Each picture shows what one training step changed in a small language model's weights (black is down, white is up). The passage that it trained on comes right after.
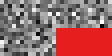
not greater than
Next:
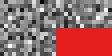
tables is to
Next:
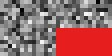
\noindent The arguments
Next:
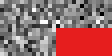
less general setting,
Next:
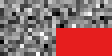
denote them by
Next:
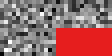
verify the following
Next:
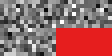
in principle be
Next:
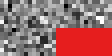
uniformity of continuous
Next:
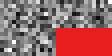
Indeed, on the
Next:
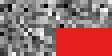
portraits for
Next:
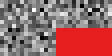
going to present Corollary
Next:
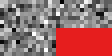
observation leads to the
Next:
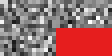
global minimum value
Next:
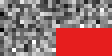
the lemma.\hfill
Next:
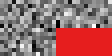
to send a
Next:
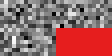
and each eigenvalue has
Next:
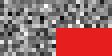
as well.
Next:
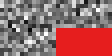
needs to be
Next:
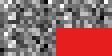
space consist of
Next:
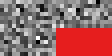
or $-f
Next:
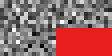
just guarantee the
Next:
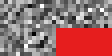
obviously is a
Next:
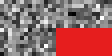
a general moon
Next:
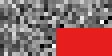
where the squares are
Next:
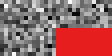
for $u$
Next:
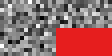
numbers. In fact
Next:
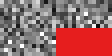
that the restriction map
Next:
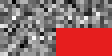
\varepsilon -
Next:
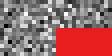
proof here.
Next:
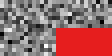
bounds. Our work
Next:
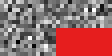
is a density function
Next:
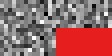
reviews structural
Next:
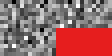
\times \dots
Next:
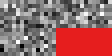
method to study the
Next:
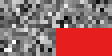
must appear in the
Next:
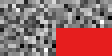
directed graphs with
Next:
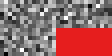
{\it matrix
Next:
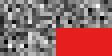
is true for
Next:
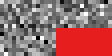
moved to the
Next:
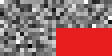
this advantage is
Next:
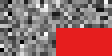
Note that, from
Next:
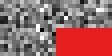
(see, for
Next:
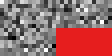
the values of
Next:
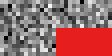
prime divisor,
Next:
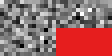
the resistance
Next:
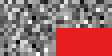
is of a very
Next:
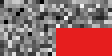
is maximal if and
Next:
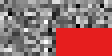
unless the rank
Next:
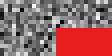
there are Boolean
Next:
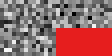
of the dual lattice
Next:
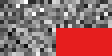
can be regarded as
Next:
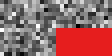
$t$ if
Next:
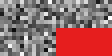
The proof is
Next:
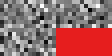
referee for
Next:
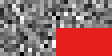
etc.) translate
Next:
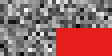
$ be an
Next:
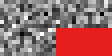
carry out local
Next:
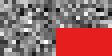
Therefore with the
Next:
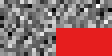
now yields a sequence
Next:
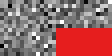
morphism $\pi
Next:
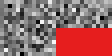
by reflection groups isomorphic
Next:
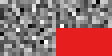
his precious
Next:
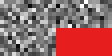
coordinate for a
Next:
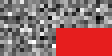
abelian. By assumption
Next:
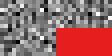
\in A:
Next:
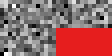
Poincare inequality
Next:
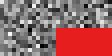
an overview over
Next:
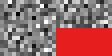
is a strict contraction
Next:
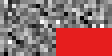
martingale solutions, strong
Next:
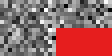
maximal smooth pair
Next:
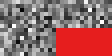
if they were only
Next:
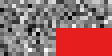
computed via an
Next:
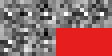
$$ Then the Hecke
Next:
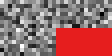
the edge ideal associated
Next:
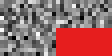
from spending
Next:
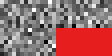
natural question is that
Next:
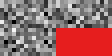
shifts include the
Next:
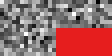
the compatibility
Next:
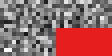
of the integral
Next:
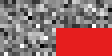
$\langle X,
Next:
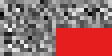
we want to discuss
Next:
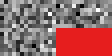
will always be symmetric
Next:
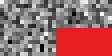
the energy. This
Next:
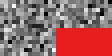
proposed algorithm.
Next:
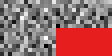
by using a very
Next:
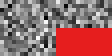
the basis with respect
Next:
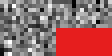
range of the above
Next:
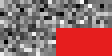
We follow the usual
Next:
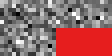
Institute for Clean
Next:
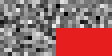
in this range.
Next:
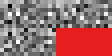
has permutation pattern
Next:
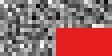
second line we used
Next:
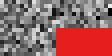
to $\nabla$
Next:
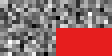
solutions of Problem
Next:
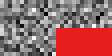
invariant dense orbit.
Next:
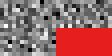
we have,
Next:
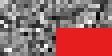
case where the state
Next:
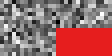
j}, \quad
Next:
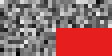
the relations given in
